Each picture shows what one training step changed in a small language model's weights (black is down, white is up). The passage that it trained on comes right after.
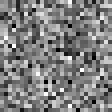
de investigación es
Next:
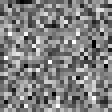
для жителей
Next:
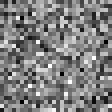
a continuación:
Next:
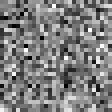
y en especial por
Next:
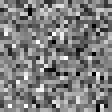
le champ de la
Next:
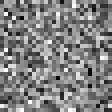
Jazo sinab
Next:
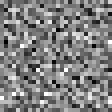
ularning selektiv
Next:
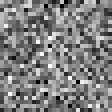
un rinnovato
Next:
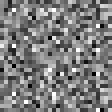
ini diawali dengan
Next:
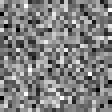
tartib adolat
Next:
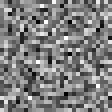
in educating
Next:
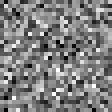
студентов как
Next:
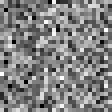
vaak bij
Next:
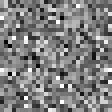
da forma de aplicação
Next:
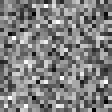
observar se é
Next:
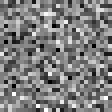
آوا در
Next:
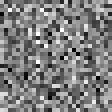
работ российских
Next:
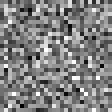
Linares et
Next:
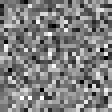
в каждой
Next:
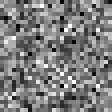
en relación con el
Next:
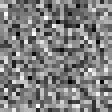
de aplicare Lider
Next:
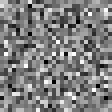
Este artigo
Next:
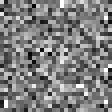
projects development
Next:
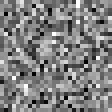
platforms in
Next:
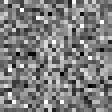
profesional di era
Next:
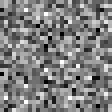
Construction and
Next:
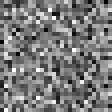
nítida entre
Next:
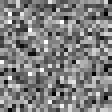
pueden tener
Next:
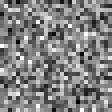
os impactos sociais
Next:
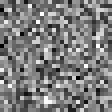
с человеком:
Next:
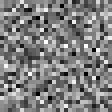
education content
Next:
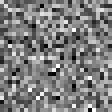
qarshi turish
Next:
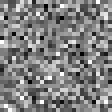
improves more
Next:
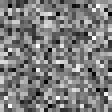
borar, bu
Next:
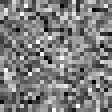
une sanction,
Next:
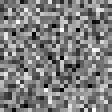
Общество и
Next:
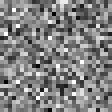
din bog er i den
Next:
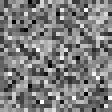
todas las normas
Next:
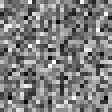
a consequente
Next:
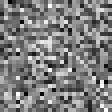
reflexão sobre
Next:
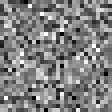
от центра
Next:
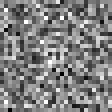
bo‘lish; -
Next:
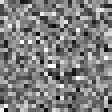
из теневое
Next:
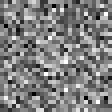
a procura da
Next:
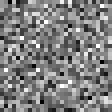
e respeito aos
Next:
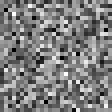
ta‘lim faoliyati
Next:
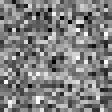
o desenho, o
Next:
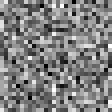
i tunel
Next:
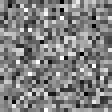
besuchen Sie
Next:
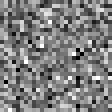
gang is.
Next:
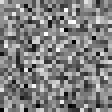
de inrichting
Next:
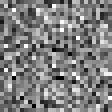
severo, y
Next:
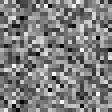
posible que la
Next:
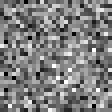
el uso de la
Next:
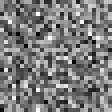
vaqti sifatida
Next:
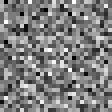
3 kunlik
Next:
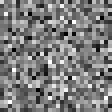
tabiati -
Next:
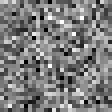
que recirculan
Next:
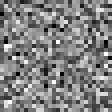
обучения, в
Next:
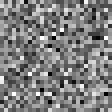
individuelles et
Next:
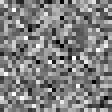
prática da pesquisa pode
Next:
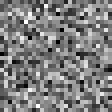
ao perceber que
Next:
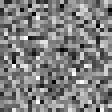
pretende superar
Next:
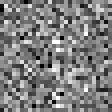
толку и
